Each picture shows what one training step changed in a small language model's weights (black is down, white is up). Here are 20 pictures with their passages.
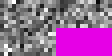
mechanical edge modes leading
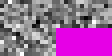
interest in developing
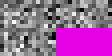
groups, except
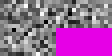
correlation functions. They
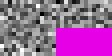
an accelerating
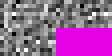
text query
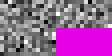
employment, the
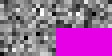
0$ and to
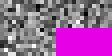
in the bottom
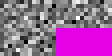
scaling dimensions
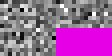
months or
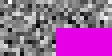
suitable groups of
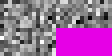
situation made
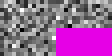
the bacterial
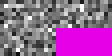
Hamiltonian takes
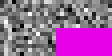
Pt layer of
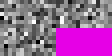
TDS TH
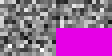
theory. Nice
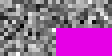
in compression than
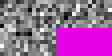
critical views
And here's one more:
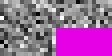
ohmic power
